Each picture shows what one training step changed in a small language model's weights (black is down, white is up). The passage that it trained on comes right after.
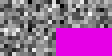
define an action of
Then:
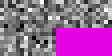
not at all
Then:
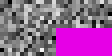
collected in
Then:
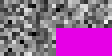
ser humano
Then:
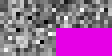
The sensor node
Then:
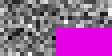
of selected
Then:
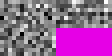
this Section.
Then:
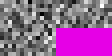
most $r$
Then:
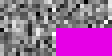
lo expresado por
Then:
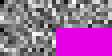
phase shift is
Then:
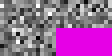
notation. Since we
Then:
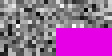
the convolution
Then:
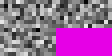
probability of radiative
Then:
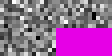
appear in
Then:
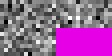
its inverse,
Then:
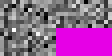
over an arbitrary
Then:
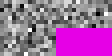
і два
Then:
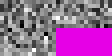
each panel is
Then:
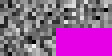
the {\em
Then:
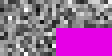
By motivation
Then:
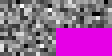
\eeq where
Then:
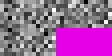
explicit formula for
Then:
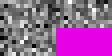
Sie waren
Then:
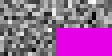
of the solutions to
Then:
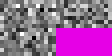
and the voltage
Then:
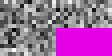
infusão das
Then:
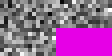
the case of the
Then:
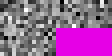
There exists a
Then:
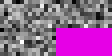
\big( f
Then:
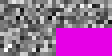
functions. Therefore,
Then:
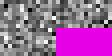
mapping between the
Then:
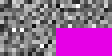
up to a
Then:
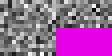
similar. Moreover,
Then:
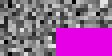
the matrix whose three
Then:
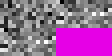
the number of
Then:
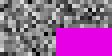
corresponds to the
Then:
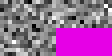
activity of
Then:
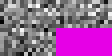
functional that
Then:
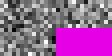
surrounding the
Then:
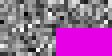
useful to
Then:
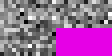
indicated by
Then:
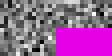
the second line follows
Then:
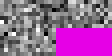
following manner
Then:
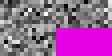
than two, and
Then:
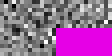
root of
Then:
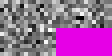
стран с
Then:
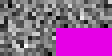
the line bundle over
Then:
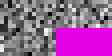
the $\Gamma$
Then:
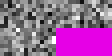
the following result due
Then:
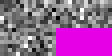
$\delta$. From
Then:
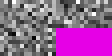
on contains the
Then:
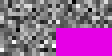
and the corresponding
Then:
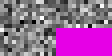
boundary observed in only
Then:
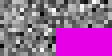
algorithm. The last
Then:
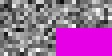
same gate
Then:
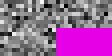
(red and blue
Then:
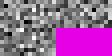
must give rise
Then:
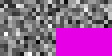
are the two systems
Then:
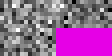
et al.
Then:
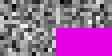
fraction of
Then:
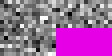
da Silva
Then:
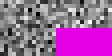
the negativity
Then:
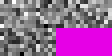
to comment the
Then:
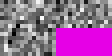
EIS scan
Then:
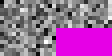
na qual o
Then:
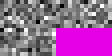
factor para que los
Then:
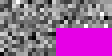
next state with distribution
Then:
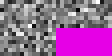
flux vector at the
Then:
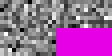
situation when
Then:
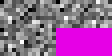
\cap \del
